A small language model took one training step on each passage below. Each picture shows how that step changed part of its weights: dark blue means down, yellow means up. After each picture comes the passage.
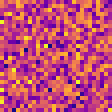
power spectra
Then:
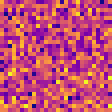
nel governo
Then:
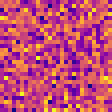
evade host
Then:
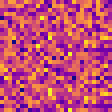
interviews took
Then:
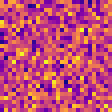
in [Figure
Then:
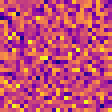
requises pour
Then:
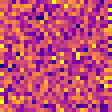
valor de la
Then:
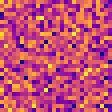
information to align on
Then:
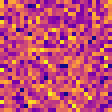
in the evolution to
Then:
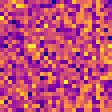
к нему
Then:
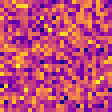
меры, в
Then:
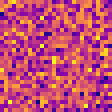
new teaching models
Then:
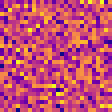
Volume 2 |
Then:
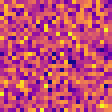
va ziyolilar
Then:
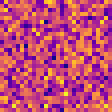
the varying
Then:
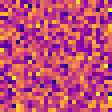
are a type of
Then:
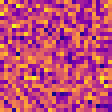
and contextual
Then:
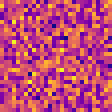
a blood
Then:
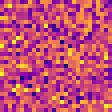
/ Laumann
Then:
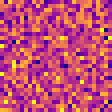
the very same system.
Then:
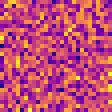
В статье
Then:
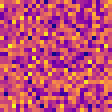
a negative
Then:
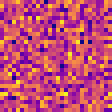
authors read
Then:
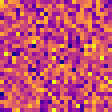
on family
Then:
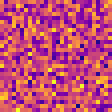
mechanical and
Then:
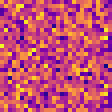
Density functional
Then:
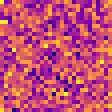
as a conditional
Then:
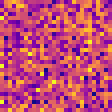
при этом
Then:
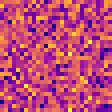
a system supporting the
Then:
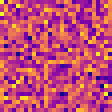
and the side
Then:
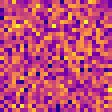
the reason why
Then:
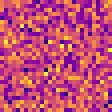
accurately represent
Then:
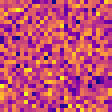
yana ham
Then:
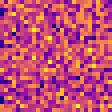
Europe research
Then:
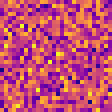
order. In the
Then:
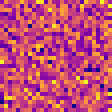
und hebt
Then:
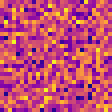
sonra da bu
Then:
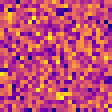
to do so by their
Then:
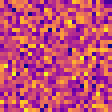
several application
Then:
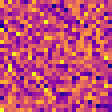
and insights.
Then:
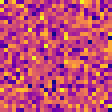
model the presence of
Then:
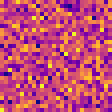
struggle at
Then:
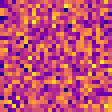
transmits the data
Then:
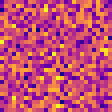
(Arai et
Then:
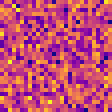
a planet in
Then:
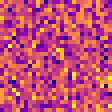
one would get a
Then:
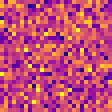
in Figure 10.
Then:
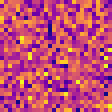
where the acceptance
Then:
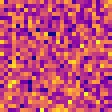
mixed terms
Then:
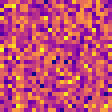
same probability of
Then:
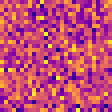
como PPP e
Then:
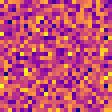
this equation is
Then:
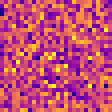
A Prokofev
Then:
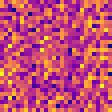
seeds for
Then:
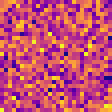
that make efficient
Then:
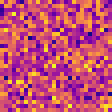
Bertsch and
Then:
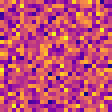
high-resolution and
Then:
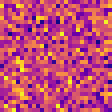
devenues la
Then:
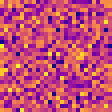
una relación
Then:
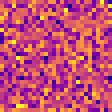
Plots of
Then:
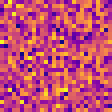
Level 4.
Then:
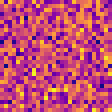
the crop.
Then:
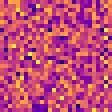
for the various
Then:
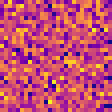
Writing –
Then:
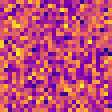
by noticing that
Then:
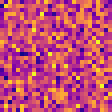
The costs of
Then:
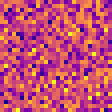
scales would be
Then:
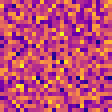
de Resíduos
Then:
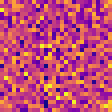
not known if the
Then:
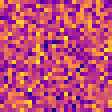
of a pump
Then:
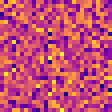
study will help
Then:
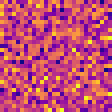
dispersion of
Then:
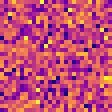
grade); ether
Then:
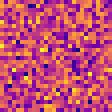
in R_F with
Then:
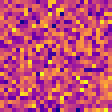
usuarios a
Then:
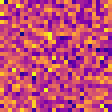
and to allow for
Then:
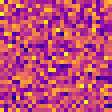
and constricted
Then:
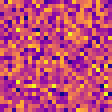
the dominant
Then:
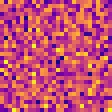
the field. Au
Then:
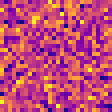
note that if
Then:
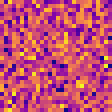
the unified
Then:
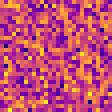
value. These
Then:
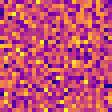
TL. Data
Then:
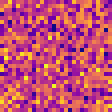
their mails for
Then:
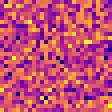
Studies on
